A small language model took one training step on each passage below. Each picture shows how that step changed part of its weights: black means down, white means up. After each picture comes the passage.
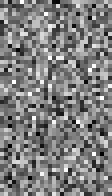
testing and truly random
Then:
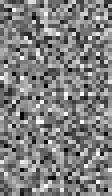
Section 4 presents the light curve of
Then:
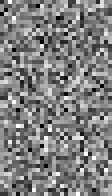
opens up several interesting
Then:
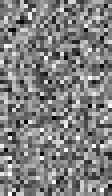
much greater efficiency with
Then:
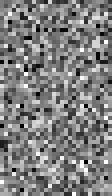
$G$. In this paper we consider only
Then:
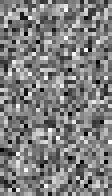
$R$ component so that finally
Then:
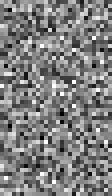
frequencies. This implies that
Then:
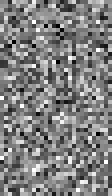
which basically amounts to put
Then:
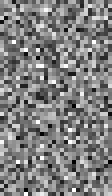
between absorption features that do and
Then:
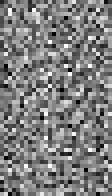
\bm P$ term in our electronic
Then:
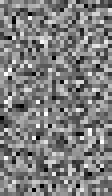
possibility for terrestrial
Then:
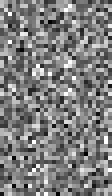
loss is especially
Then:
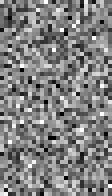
not quaternionic and
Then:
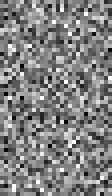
aforementioned approach,
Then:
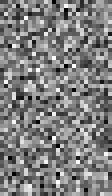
Magnetism based on the
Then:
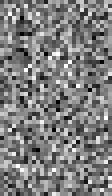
99\% of pileup at the
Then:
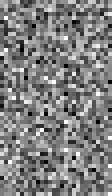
is still relativistic.
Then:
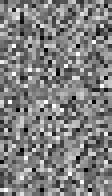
the considered phases, following the
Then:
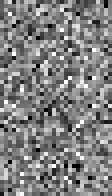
using a larger sample subdivided into
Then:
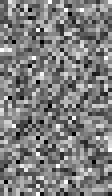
Alex Graves,
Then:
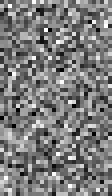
Notice that network topology is
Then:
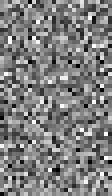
\date{} \begin{document}
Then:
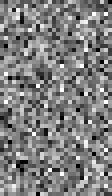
the spinless case where the PS mode
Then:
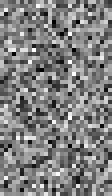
concept, relying on EL
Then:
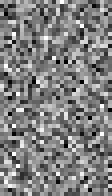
photo-excitation of
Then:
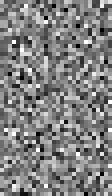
pressure environments to
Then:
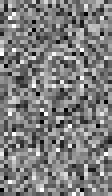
When the cooperativities
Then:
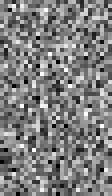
state is observed to be sensitive to the
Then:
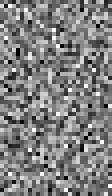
of critical stress and critical
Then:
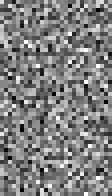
follows the Liouville
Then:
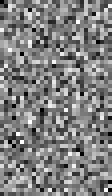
and hole polarons, providing
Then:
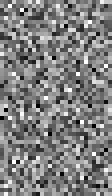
obtained via the corresponding KW
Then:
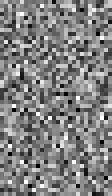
the low-resolution prism mode
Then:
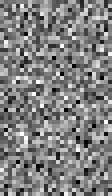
lowest possible scale. The system symmetry
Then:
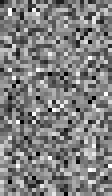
\end{equation} Then
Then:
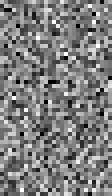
However, equations of state of \MG
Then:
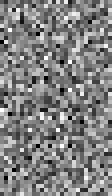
the reader to these interesting
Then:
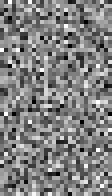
difficulty in accounting
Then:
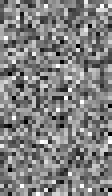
to account for a FIR
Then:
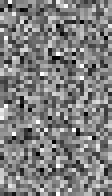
is the crux of the
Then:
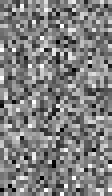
biomarkers related to potential
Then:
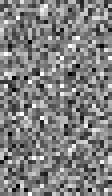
that while we detect an asymmetric
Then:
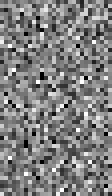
both $L_1$ and
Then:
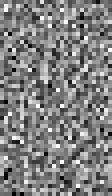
case). Contours of constant
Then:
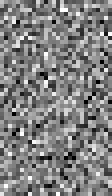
this is taken to imply a
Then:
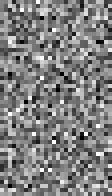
singular for $y\to 0$.
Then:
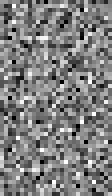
integral of the Riemannian
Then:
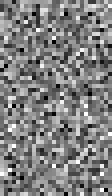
group LARS method. Computing
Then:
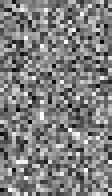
topology) of the data distributions in
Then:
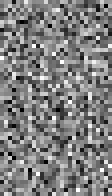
30 LO diagrams
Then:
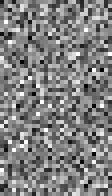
spatial, mass and time
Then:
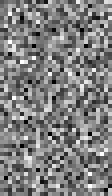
edge without causing a
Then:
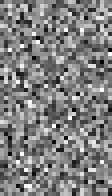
day can be separated into
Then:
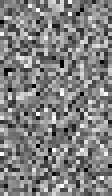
order to have a fine-grained
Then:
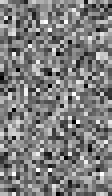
*Physica B:
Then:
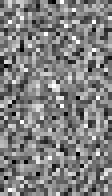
for various pressure runs
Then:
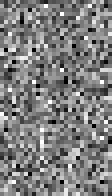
for the combination of {\it
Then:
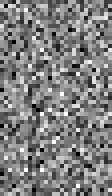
of signal for higher orders. For the
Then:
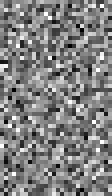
exact location of the LyC
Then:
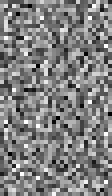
using various telescopes
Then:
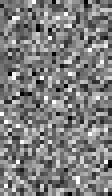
In [17] it was shown that function
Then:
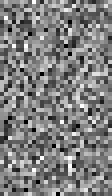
dependent too. Using
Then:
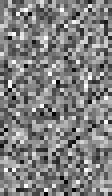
state machine. The result of a
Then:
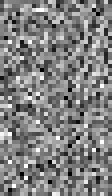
except four students who
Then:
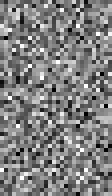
the constructive comments, which have
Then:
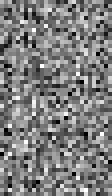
der Waals-Zeeman
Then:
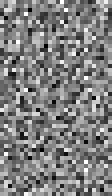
context of a single fixed parameterisation
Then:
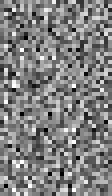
velocities to the HI
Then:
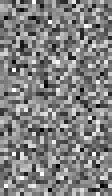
constants of effective
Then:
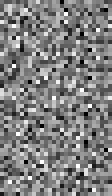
the film will contain a large number
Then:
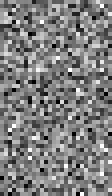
gauge-theory factors.}
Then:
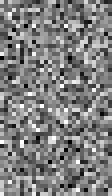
quickly vanishes in the
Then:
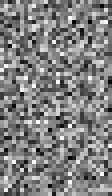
R$. Note however that our
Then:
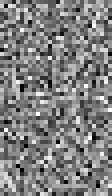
of the left side of the
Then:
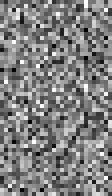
the best fit to the data using the
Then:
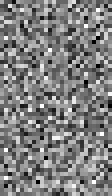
follows, we assume that the electron temperature
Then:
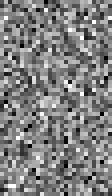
open diamonds correspond to
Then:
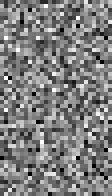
for the relaxed formulation.
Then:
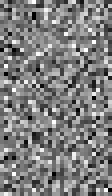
As typical examples, we have
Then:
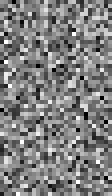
limit the time evolution takes place
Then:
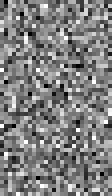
as the one for case A-G0
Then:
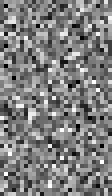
of multigrid levels is
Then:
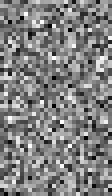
(blue dots) with data
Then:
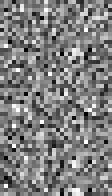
light scattering events from free
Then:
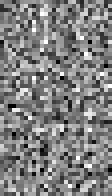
work in units where the length scale
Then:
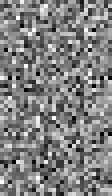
that the effect of wormholes
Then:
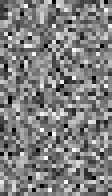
constitutive model for the
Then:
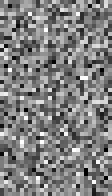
refer to the basis in the
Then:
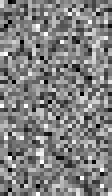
at $\lambda \approx 9800$
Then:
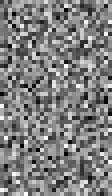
Many VC approaches using
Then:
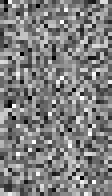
arising from their asymmetric
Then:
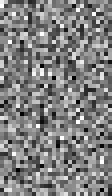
loss of generality we assume the
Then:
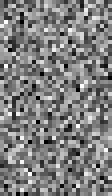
is initialized on a device,
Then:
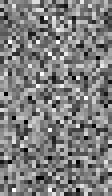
(scenario A)}
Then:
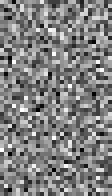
main types: (a)
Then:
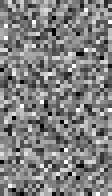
gravity: $\rm{\sim 200
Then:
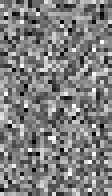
evaporation and combustion
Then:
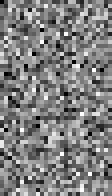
and monitor the relative
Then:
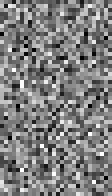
of the dressed charge matrix are
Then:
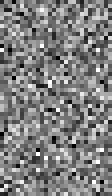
function and hence it should be a
